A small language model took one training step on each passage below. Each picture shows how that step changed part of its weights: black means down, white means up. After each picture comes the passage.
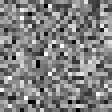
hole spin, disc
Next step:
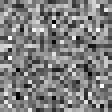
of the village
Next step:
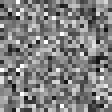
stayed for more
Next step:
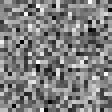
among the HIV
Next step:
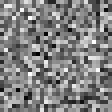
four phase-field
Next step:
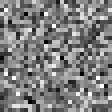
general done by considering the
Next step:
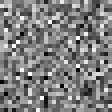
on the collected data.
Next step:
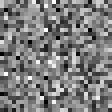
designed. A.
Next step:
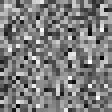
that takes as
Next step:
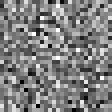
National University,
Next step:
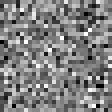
Ground Handling
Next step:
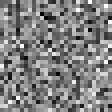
is no significant effect of
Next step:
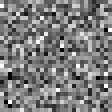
between a Spanish
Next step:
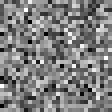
code naturalness as well
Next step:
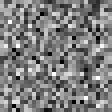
factor (if the test
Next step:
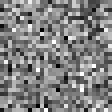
models are deployed
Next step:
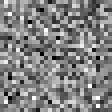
angles α
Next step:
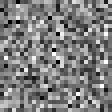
of the journal in
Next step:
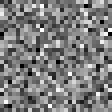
UTC, when there
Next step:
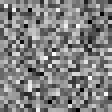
incomes are less likely
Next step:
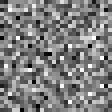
literature, with an
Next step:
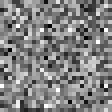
with high performance on the
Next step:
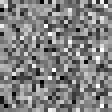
A more extreme
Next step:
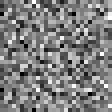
In particular, as an
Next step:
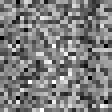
Indonesia. From
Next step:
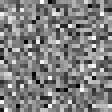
words, it is
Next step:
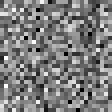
different regions in the
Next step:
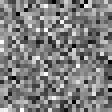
0$ Equation
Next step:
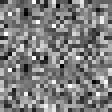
only upon reaching
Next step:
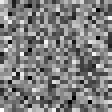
disruptive force
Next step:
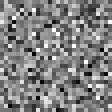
the classification loss for
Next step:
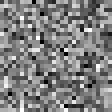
energy $s$ of
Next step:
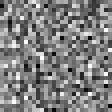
as well as the small
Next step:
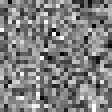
movement of
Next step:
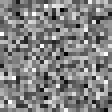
between recognition
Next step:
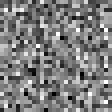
This leads to the simulation
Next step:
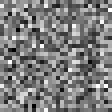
The gray bars
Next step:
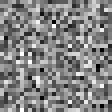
of energy intensity of carbon
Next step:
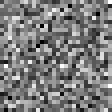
rise. Therefore,
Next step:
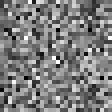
identification High
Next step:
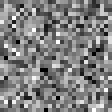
the predictions of the
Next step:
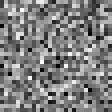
effective theories where a fraction
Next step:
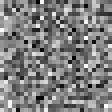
\left( s
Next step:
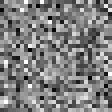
chapter is to
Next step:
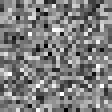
order to adhere to
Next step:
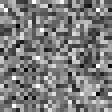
Furthermore, it
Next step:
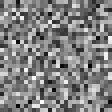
is against the standardisation
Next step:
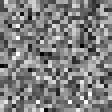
in comparison with the
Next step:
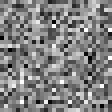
of $H$ represent
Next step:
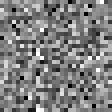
policy that aims to
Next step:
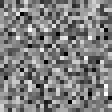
was being used in the
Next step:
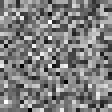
is not equivalent to
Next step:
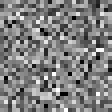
be injected in
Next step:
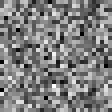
he has been a
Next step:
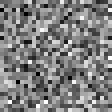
sphere). That
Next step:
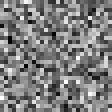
images will be converted
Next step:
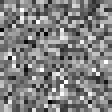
observe $\beta
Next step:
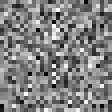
of software being used by
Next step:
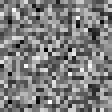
– Making called from
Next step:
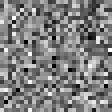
the calculation does not
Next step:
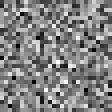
was evenly spread
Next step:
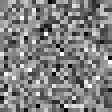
$y \in
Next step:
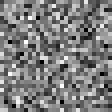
same fault, thus
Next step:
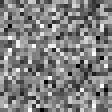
by the step function
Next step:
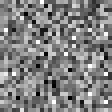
implies that the derivative
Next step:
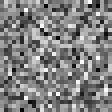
us in science,
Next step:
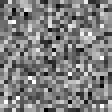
of the proposed algorithm,
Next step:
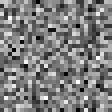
its near-solar
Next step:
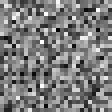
independent. Thus the
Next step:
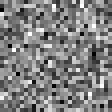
effects of unmet needs
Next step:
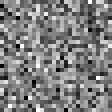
impacted soils
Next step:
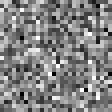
chemical complex of
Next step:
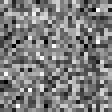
them. Further online
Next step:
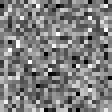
as a function of the
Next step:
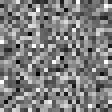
respondents noted that
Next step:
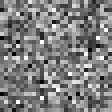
for completeness.
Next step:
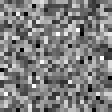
know that it has
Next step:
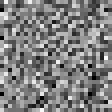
to make the right
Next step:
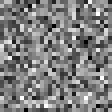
and obscuration
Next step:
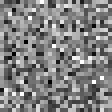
a kink moving
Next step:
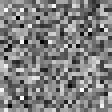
zero eigenvalue of
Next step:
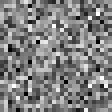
column for each
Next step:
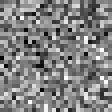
process decays mainly
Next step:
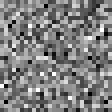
then the modified
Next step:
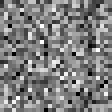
by the fans.
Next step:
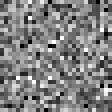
dimension, we assume both
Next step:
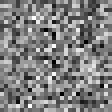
Analysis technique to study
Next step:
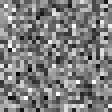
sensor materials,
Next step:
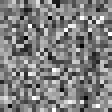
parallel (Figure
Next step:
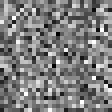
the discrete approach
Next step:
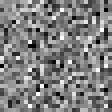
we define \ben
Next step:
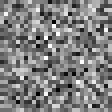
of few-shot
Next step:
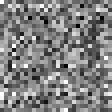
the framework is released
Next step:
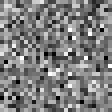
that the stationary configuration
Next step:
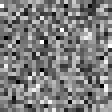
between data groups. The
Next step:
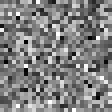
frequently discussed decoder
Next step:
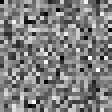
area, n – the
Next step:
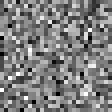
using our system,
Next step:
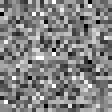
of business environment
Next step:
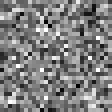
– Review &
